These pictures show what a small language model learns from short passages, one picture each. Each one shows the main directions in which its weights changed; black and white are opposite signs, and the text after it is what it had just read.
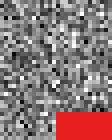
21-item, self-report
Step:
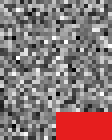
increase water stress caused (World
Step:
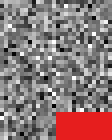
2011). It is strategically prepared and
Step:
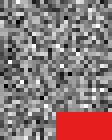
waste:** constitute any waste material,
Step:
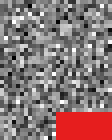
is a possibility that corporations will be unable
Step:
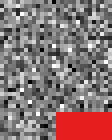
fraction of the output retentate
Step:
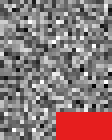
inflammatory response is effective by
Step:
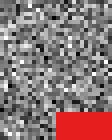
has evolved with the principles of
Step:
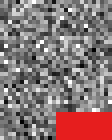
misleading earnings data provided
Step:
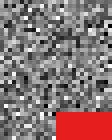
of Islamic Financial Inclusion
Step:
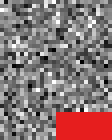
Ramsgaard Thomsen
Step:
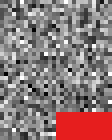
at high risk 47% 65% Blood
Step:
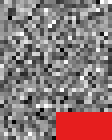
Pradesh 6. Changes in
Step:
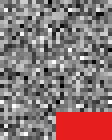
size was 338 while the sample size was
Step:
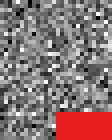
The Sulalat Al-Salatin has
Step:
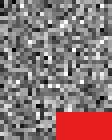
of the mixture of solns. in
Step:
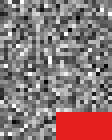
and darkness with that of relevant
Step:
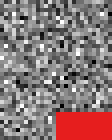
control *A. fatua* in
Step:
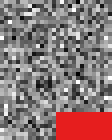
institutional procedure is the Prevention
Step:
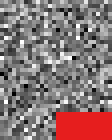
It is also possible to gain some advantage by
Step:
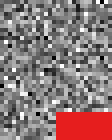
information is available to all process participants thanks to
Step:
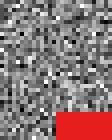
used and analyzed during the current study are available
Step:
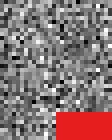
runaway transition is approached.
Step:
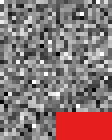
M.A. et al). Plants
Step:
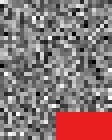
TRL standards. Line Designation
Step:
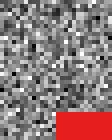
Now, much more than ever, there is an
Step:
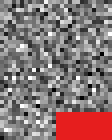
blast loads. In this work,
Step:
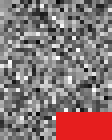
by spreading to the contralateral
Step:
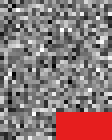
participation in decision making. These findings
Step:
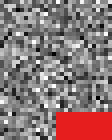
increase yields. Of the remainder of the
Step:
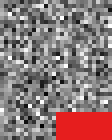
their choice of A Level subjects and their University
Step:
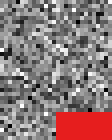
introduce artificial intelligence
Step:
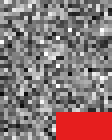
product obtained is characterized by colorimetric
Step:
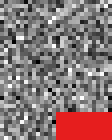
Leukemia Net (ELN)
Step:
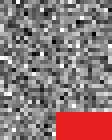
shown by equation 4 following relationship can be
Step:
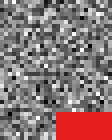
assets). When a financial investigation system
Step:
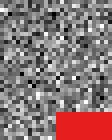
Sequence for WiMAX
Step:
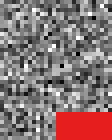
investigation is required to minimize the
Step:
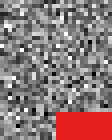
the cause of national freedom and
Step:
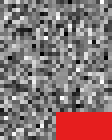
year of the remaining 109 publications over the
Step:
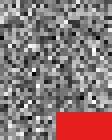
of the estimate. Pr = protein
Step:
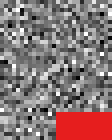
which studies motion at a subatomic level.
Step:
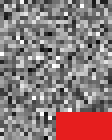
water is used to prepare mixtures.
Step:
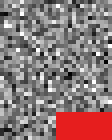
the extracts, as indicated by the increase in
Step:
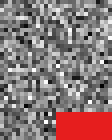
haplic podzols 127
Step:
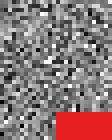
establish a generalized likelihood
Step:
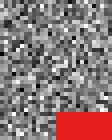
of liquidity, disclosure of
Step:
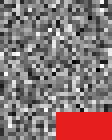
significance accepted if $p <
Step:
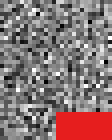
sequences placed the new 32
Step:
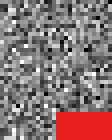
depression [7]. The WHO goes
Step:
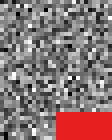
implemented. The rigid grid has been
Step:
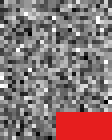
electric powers from the head of 65
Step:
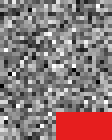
of criminal acts of corruption that
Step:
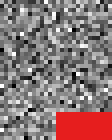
asks people to describe their thoughts and
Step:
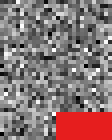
the water vapor through condensation leads to
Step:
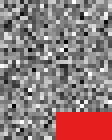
of circumstances, have been
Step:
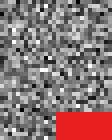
connective layers. This means that the
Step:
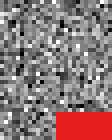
the effect of land-use and
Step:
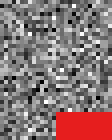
EscLBG. a. Escape
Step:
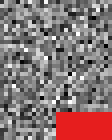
group and two moles due to two C=C
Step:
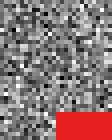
effect model has to be selected In the case of
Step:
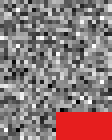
localities, especially in the USA,
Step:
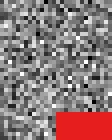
site are reported in [23]. In
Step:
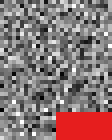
The ability of the organism to grow under
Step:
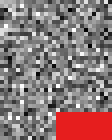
square root of AVE for every
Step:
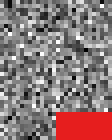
74% respectively. Figure 5.6:
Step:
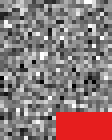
the perspective of the impact measures derived
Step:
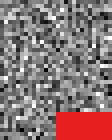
been reported as a feasible approach to improve
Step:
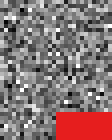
to the prescribed 159 number of sessions
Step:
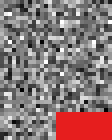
the quality of fresh products.
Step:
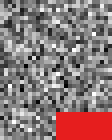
and it is advisable for each partner to
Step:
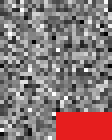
and municipalities):
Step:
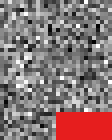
TIR1 is an auxin
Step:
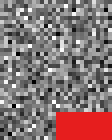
OF FINTECH IN
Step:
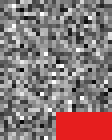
load on wagons, in particular
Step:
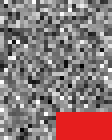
1985. *This Sex Which is
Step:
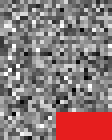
section, we will describe the intrusion
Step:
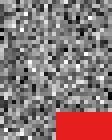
currently in development by the authors). ⁷
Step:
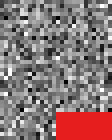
fortunes also depend on religious
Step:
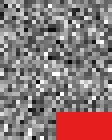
A.B.: Conceptualization;
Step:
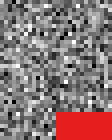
in government securities by years and periods.
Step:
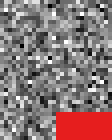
mode in the repair system. The experimental results
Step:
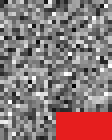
internet for completion of assignment, in
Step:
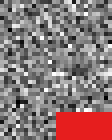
and Epoxy parameters Crosssection of
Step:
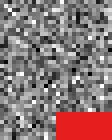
drugs were dried under shade and proper
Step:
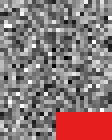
the data provider. This solution must use the data
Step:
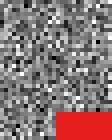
anaesthesia with a gel
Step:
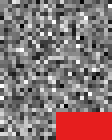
Animal biometrics is a
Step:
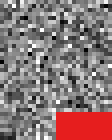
which was first performed centuries ago,
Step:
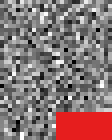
federal universities. Given the
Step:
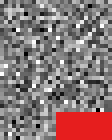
This is an Open Access article
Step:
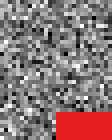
[16], Surface Wave Sustained
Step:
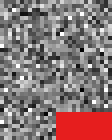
for risk taking by shareholders and forms
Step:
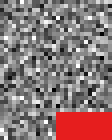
various social programs. This means that technology has been
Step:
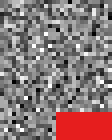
the project construction. The parameter reviewed
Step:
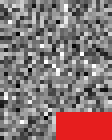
gesture across sonic, visual,
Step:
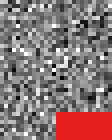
to lessen these adverse effects linked to
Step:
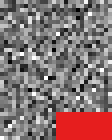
\rightarrow \infty, \text{
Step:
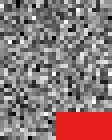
and inhaled beta-agonists
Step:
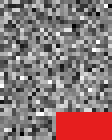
indicated that Glauber model is
